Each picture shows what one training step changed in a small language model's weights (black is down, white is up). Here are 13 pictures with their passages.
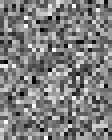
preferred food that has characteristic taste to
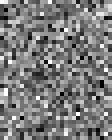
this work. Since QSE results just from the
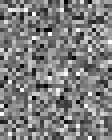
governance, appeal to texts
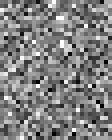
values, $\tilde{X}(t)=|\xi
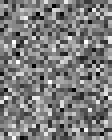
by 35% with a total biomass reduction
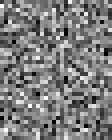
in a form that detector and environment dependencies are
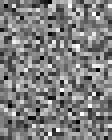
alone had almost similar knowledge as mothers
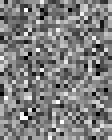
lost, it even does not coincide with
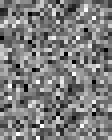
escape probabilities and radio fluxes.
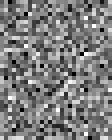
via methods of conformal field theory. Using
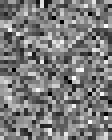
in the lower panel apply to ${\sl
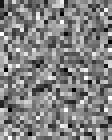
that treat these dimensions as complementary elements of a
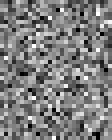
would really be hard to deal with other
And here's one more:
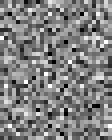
redshift values are larger than they should be for a
